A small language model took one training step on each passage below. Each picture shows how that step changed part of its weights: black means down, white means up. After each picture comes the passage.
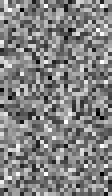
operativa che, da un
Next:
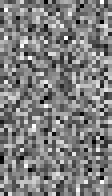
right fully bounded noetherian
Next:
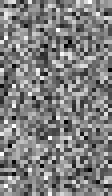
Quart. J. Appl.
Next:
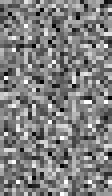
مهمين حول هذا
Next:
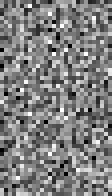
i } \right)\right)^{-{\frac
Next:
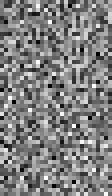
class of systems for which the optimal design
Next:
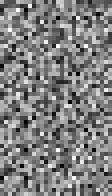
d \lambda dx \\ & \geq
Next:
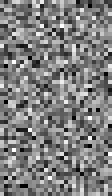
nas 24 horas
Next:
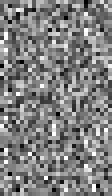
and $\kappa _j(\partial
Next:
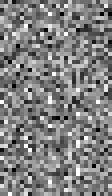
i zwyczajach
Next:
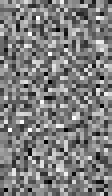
the same mean-squared
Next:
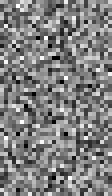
females, aged 26 to
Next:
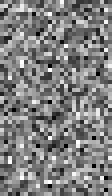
zal zijn aan nadere
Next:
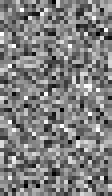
métodos de ensino
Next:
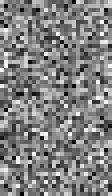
O objetivo pretendido com
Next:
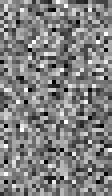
a common approach to the heuristic
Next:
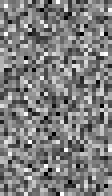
projections. We then have
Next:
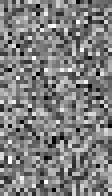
do motor Peça
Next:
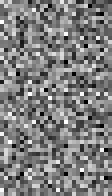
for a nice literature review.
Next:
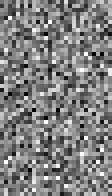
влечёт за собой
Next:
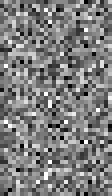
глубины сознания
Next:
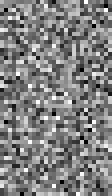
de ejecución máxima
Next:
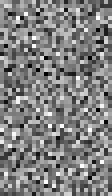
Educação Física é
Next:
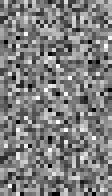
Джерело: власна
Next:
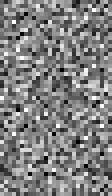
observe that five polynomial families
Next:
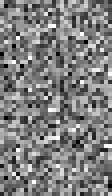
\hline\noalign{\smallskip} &
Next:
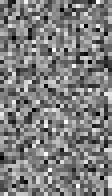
systems for several control problems, for
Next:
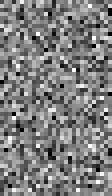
= 0$ implies that for every $i
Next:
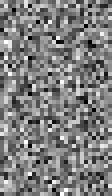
або роботу, яка
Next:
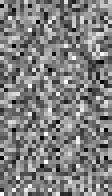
бўлади. Бу
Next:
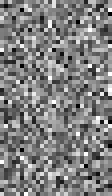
CONDITION A1.
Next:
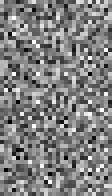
i) levantamento
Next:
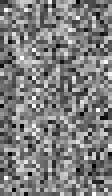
tilda rus va o‘zbek
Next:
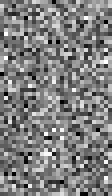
špeciálneho a
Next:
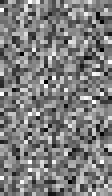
que será su sustituto,
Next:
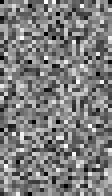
contribute to this study.
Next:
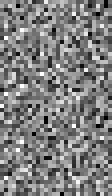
\rit{domain} of
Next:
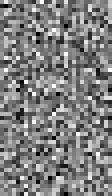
ou TD est : « Une
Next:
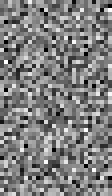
it is known, this system presents
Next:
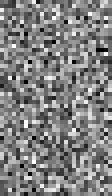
desfilan Américo
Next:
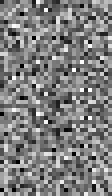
$\Omega$ is finite, we obtain that
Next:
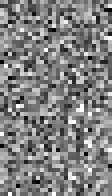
limit $colim_{i \in
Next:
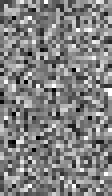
local mesh. On the other hand,
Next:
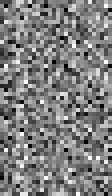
foizni tashkil etgan
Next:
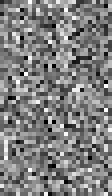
umumiy ta'lim maktablari
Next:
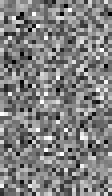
o direito de adeptos de
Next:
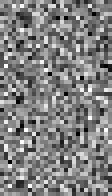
the cubes $Q_z$.
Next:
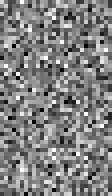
Evidence from U.S.
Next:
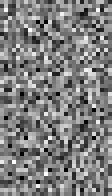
качестве нового
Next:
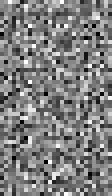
DUARTE, J.
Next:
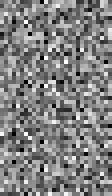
THE CLINICAL
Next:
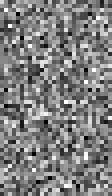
proof}, $P_i$ and
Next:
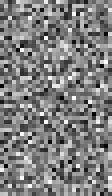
this paper is to prove the following
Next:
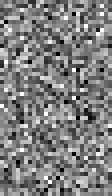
FAMT is to consider the data
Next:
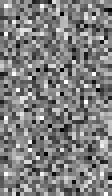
we say that $(X,Z)$ is
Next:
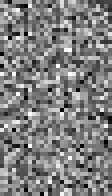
\cite{Br} or
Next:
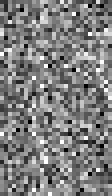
as forças atuantes sobre
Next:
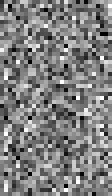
qo'llash lozim.
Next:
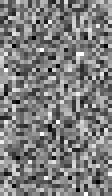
з метою відбору
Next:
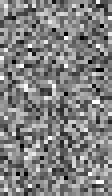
the aforementioned definition,
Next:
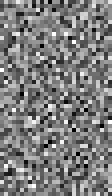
of the group structures and presentations as
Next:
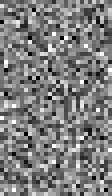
тисяч років.
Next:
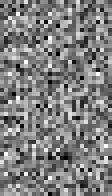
от четырех до
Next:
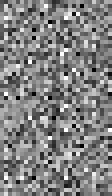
$g\ins G$, and the image
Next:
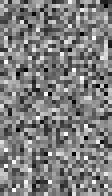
settings, there is typically very
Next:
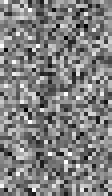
– un instrument profesional
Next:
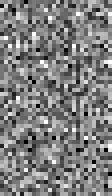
национальной гвардии
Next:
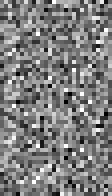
partition function. Suppose that
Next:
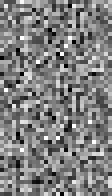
this fact in order to give a proof of
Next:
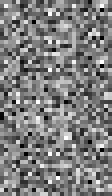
Lapangan (PPL) yang
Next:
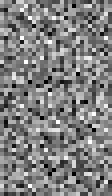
nas curadorias
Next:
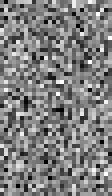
specialized cameras that record the
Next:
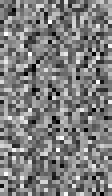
розбудови її
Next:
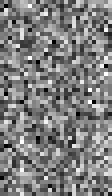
tussen eindgebruikers
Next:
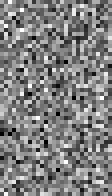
go to the line 2 of the
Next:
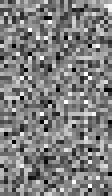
paper is organized as follows. In
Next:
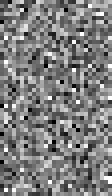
around $r$. Further assume that
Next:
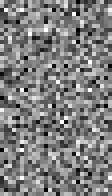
band edges in higher dimensions through
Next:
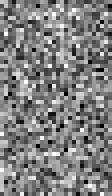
afrenta personal contra los
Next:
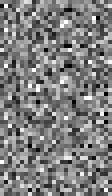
there exists $\eta < \mu$ so
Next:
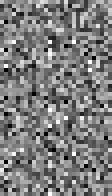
questions as to when two data types
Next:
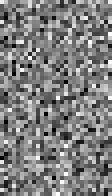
for diagrams (2.4)
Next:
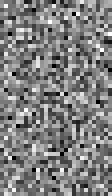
of the mixed power function. For
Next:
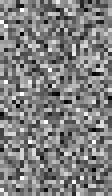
direct access to all relevant
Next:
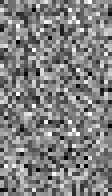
spiritual and ethical
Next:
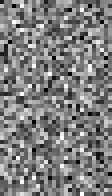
dos germes caninos
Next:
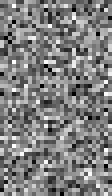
dan menerapkan solusi:
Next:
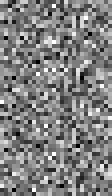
variación en la parte fija
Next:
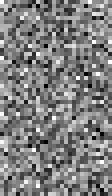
com o disposto no artigo
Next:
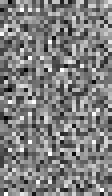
of vector fields, each of which is
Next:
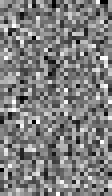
$\ast$, (i) is clearly
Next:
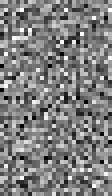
marks of distinguishing
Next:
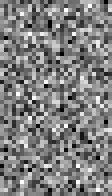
para mostrar la riqueza
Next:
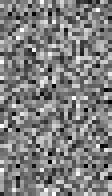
charakteristik a
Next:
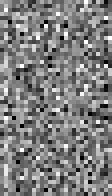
related to robotics, the
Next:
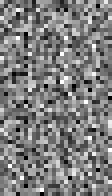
\left({y\over 2}
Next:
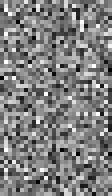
relation on $X$. Then there is
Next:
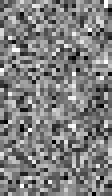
moldado pelas relações
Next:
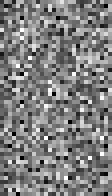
fikrlash va mustaqil
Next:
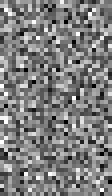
better than future variables.
